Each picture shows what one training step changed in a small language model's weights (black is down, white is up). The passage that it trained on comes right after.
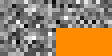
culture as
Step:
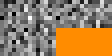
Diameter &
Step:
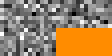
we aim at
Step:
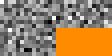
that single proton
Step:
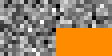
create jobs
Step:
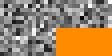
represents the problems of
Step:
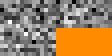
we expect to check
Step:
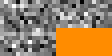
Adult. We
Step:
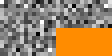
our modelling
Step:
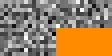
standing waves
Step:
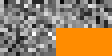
et al.
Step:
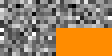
a complex combination
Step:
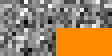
d -dimensional space
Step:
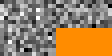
treat this proton
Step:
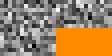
gain is the direct
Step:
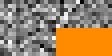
rate needed using different
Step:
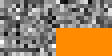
the possibile
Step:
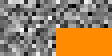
formed an integral
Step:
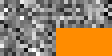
more specific description
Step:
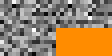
for configurations with
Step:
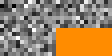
study of systems
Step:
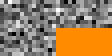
are suggested to
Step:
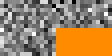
contact between the
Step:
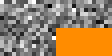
connections to
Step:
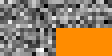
constructed to
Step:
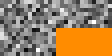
is useful because there
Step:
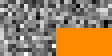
These results suggest that
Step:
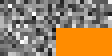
of SBN
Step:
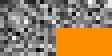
CIV, and
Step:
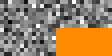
sham threshold and
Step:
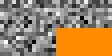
their study in a
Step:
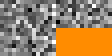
and team
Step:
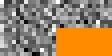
different from the
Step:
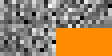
community and the
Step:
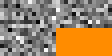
the regions with
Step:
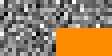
distribution was obtained at
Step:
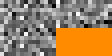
presence of two
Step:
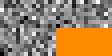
have new standards
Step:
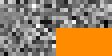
can see that
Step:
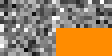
of the corresponding
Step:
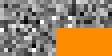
the global state is
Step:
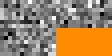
the structure of the
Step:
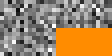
We focus here on
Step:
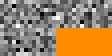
to the present mass
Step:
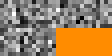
were trying
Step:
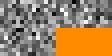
is associated with which
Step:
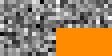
this end, by
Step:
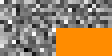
based on the
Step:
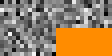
QEs are
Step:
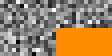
filters with the
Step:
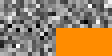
on the level of
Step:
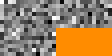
that it is possible
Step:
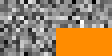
technological process and
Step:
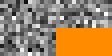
aftermarket in
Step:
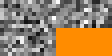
the ones obtained in
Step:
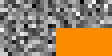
H II regions as
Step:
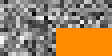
causing any
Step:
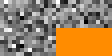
out. Once
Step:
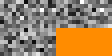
grid has an
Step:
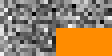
a dimensionless parameter
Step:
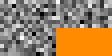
to the case when
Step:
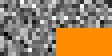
issue, the
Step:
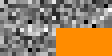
(compared to
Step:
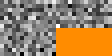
in units of
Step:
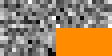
the figures of
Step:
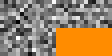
increasing of the stability
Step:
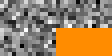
counts. The
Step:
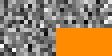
was in good conditions
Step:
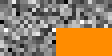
in digital applications.
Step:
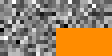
on resources to set
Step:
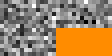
the world of design
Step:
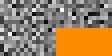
systems as well as
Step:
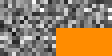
unit can provide even
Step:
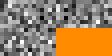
be both edible
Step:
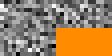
How significant are
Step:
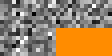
and the education and
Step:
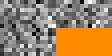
KM literature
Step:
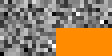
is observed and they
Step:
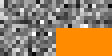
where the feet
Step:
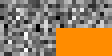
undesired gas
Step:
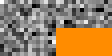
Stress 2.
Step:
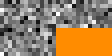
are extracted
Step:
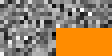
open water -
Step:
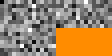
a natural realization
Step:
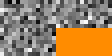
are carried out
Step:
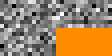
of making a transition
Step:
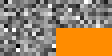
coherent work
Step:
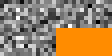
x -axis
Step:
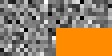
development of VR
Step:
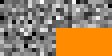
2. Back
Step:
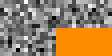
is therefore considered as
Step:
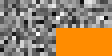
and $\langle
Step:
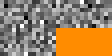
ethical standards
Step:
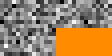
for their biological
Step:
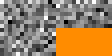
solution. The
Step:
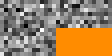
equality proof
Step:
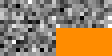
the mass parameter of
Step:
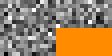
operator by solving
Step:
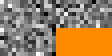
rapid formation of
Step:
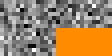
and led
